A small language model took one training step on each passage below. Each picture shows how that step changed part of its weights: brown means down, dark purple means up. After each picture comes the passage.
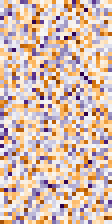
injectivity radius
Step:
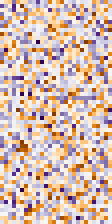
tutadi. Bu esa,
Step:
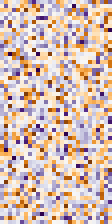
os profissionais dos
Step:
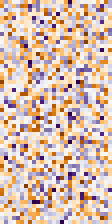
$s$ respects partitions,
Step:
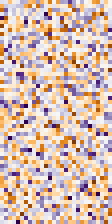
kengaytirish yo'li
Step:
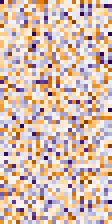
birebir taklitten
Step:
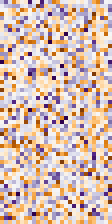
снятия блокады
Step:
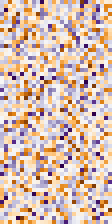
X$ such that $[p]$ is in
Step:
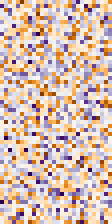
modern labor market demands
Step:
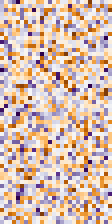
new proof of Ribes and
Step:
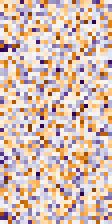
n-\frac 12\leq r <
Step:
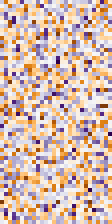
estratégico, que
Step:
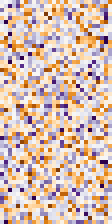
condensed tannins were
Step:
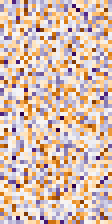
integer $g$ and a class
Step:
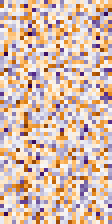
to find a subanalytic
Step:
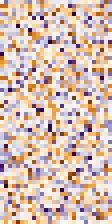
**Le troisième
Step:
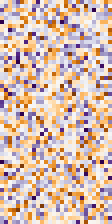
assumed to be c-embedded,
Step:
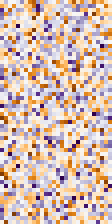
\geq \epsilon k r s\)
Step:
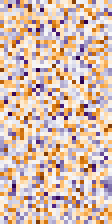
& in the infected classes
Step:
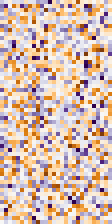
it is sufficient to know only the
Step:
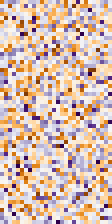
fitting. The SRC controls
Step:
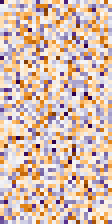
Verification of an IEEE
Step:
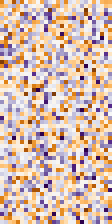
rasmlar asosida
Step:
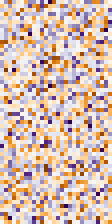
та негативні зміни у
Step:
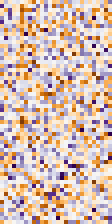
equals $(\lambda_P)_*
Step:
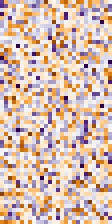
alternating cycle
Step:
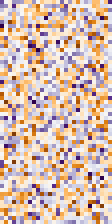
o'sha kezlardagi
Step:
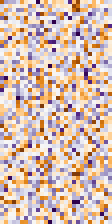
Naim Karimov,
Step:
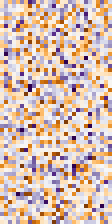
Е. Культурне
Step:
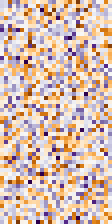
one reducible of index
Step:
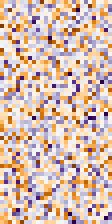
des Privatsektors,
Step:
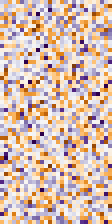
maqsadida amalga
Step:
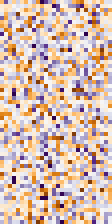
$X$. The condition on $\nu$
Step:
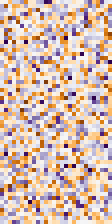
також усім, хто
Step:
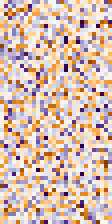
multigestas, e cerca de
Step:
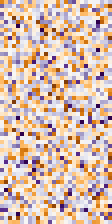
\end{equation} Next we use
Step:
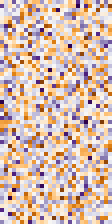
numériques adaptées
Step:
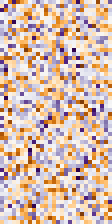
are in bijective correspondence with
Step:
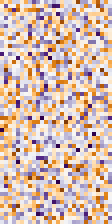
en los que se presentan con mayor
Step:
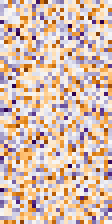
assumed to be fixed in space. The
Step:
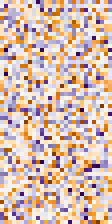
function is evaluated in the same
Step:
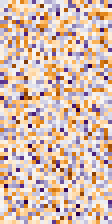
modulus of families of
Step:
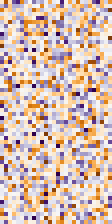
tomadas de decisões
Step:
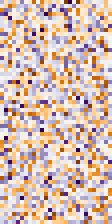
chiqariladigan va chet
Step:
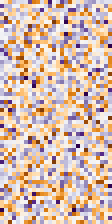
= Utérus; C =
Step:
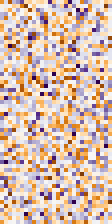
\mathbb M^*$ and $g\in
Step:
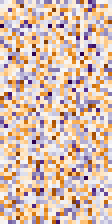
We expand on the formulation
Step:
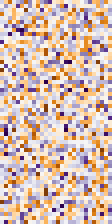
по содержанию.
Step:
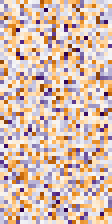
yordamida olingan
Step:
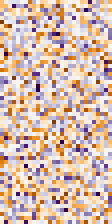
occur exactly once.
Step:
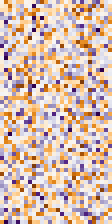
and let $(\cdot,\cdot)$ denote the
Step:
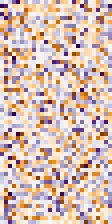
o el tercer sector no son
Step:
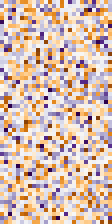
result provides a computational
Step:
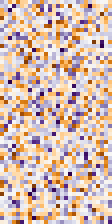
özellikle verimli
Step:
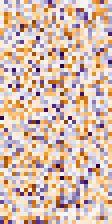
заводов на восток,
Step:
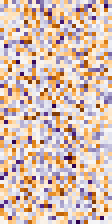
the sufficiency of (C).}
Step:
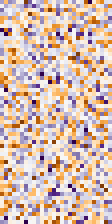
seeing only a neighborhood of
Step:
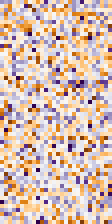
kepercayaan dirinya
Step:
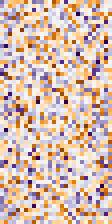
formula. Recall that if
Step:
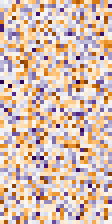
allgemeineren Basis
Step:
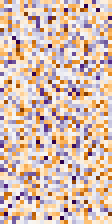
tartibda suvni
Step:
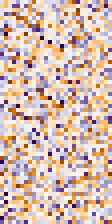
né per pubblicare né
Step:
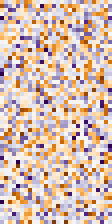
ma'naviyat ustuvor
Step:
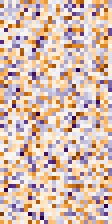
achieves satisfactory
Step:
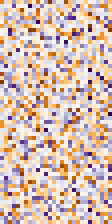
membrane voltage
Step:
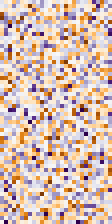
insediamento produttivo
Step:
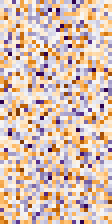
o‘gzaki ijodining
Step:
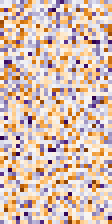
Lång, Henri
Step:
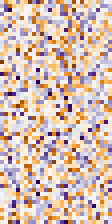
didik dinilai belum
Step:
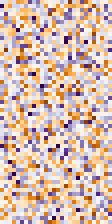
depend only on $\kappa$ and
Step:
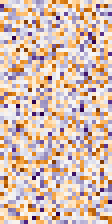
all $n \geq n_0$, all
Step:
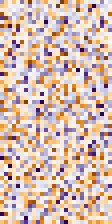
imkoniyatlarga ega
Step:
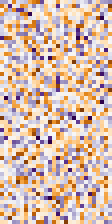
one identifies the hyperbolic
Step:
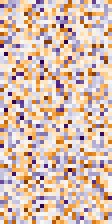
the origin. $6)$ If
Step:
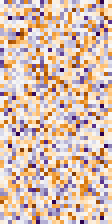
some $j$.\\ Adding the
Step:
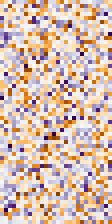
aspect For citation:
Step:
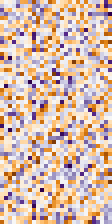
indeed the case under the following regularity
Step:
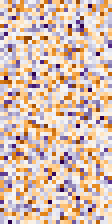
not an analytic set near
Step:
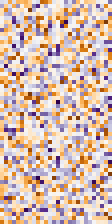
attracts almost all points on
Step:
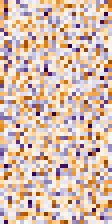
recall earlier works
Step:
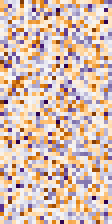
(\ref{geo}) imply
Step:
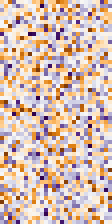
davlati poytaxtini
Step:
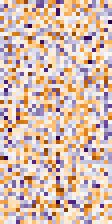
derive an integral expression
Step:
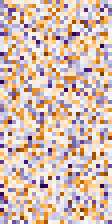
Zürich haben wir die
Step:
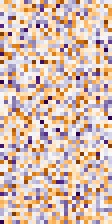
indivisible y hacer
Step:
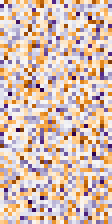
va ishonchlilik
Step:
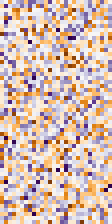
мақсаты –
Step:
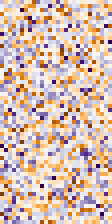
Vervolgens moet uit
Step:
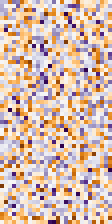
basis of $(e_1,
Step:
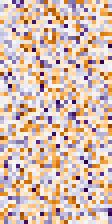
absolute value in every
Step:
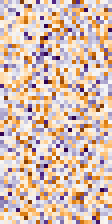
that is easier to verify
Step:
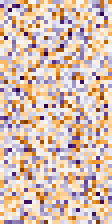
perolehan hasil
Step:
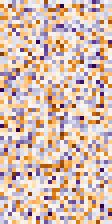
$\tilde{x} \approx
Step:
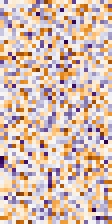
oshirishning oltita
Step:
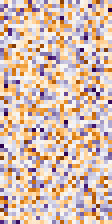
to a class that appears (is
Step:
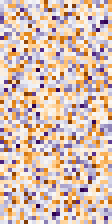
into six steps. \medskip
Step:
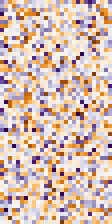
have proved that ${\mathcal D} \neq
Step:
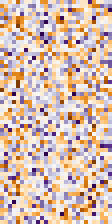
teknik eğitim
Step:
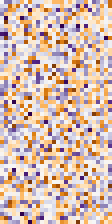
y Participación)?
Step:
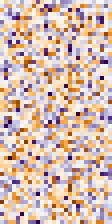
ini dinilai sangat
